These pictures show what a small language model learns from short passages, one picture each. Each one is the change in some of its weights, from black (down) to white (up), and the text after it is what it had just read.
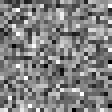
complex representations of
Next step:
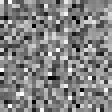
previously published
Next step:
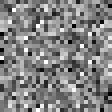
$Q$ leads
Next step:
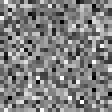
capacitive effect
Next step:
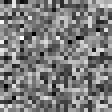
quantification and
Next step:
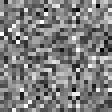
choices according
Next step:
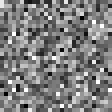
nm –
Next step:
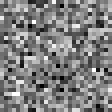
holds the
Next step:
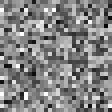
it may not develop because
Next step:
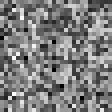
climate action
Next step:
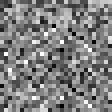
the vacuum
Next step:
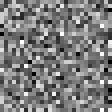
measurements, which should
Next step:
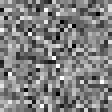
ice sits
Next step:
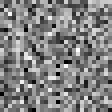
of the policy
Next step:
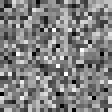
different types of
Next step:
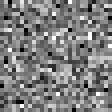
and exceptional
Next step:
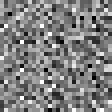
Apache to
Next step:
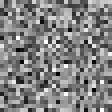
in the case of four
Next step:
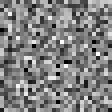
of the numerical
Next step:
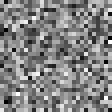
functions, the observed
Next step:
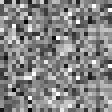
[BL], and
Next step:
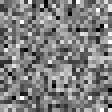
these jumps and
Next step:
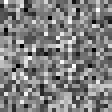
milk and are
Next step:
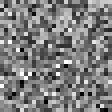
of accuracy.
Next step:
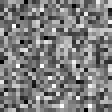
changing system, the
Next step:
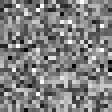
slowing down
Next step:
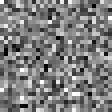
cruces examined
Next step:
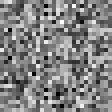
any third
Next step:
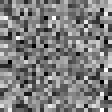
also be obtained by
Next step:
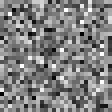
at scale.}{}
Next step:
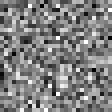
peptide 1
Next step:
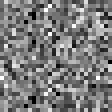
(ii) provide
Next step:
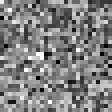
Department of
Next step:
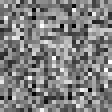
this implies that
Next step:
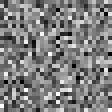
patients within specific
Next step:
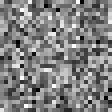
this helps to
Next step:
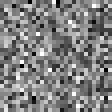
por el
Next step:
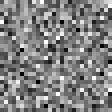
that humiliation
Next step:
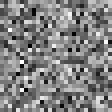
follows: in
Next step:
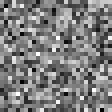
community in the
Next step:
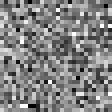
used were of analytical
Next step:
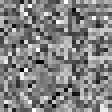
common utility
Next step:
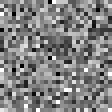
probability of leading
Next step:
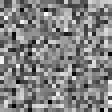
which we focus on in
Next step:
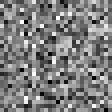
Mean Std.
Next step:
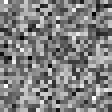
related stellar
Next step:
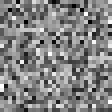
showing an inverse
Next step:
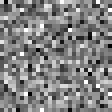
field exerts on
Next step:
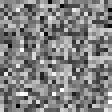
with our estimate of
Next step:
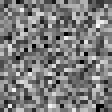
to be partially
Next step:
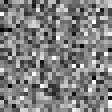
Suffering students
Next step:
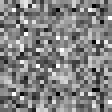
his civil
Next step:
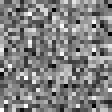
Solar System
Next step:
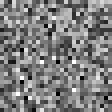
was calculated using the
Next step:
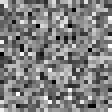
the mobile case
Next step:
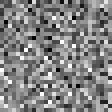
a frequency of
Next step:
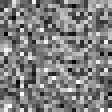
data that must be
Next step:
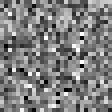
of the water supply
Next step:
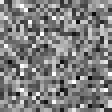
indexes is very
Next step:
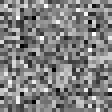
remain the same
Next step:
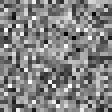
significant cause of
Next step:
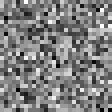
regularly to
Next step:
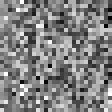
there is no significant
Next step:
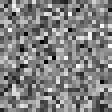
both excessive and
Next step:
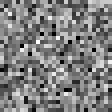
of the reduction in
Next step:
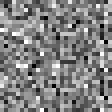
allows us to
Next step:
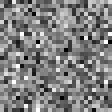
a stand against
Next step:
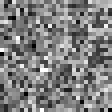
used because multiple
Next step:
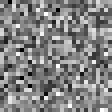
given in (1)
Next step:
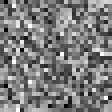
change agents.
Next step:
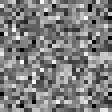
More so,
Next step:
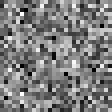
the SR.
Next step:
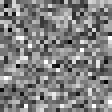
and H$\beta$
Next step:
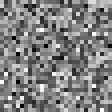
in. Therefore,
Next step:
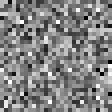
initial management of
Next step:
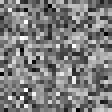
University Press.
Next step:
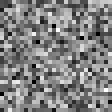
the basis of
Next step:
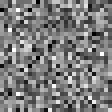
four over the 45
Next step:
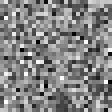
This result showed the
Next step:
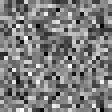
extended potential
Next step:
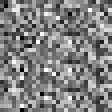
or not: the state
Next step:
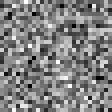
their content, within
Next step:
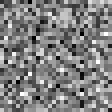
a basis for
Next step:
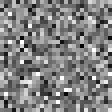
of land.
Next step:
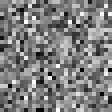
12 - Option
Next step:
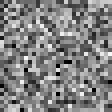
components of the
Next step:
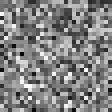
layer provides
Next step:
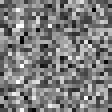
evaluating the best
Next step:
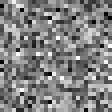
Hence, it
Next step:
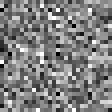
at each time step
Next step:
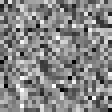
introduces masses
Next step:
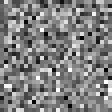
phase competitive
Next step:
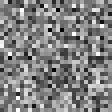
derivative of
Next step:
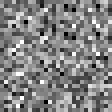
reactive power.
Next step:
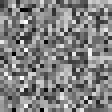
leadership. This
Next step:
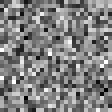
modulation by the
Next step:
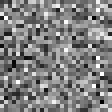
different internal parity
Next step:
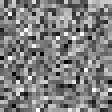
for certain
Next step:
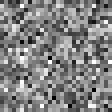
median expectation
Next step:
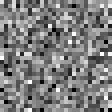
were considered, using different
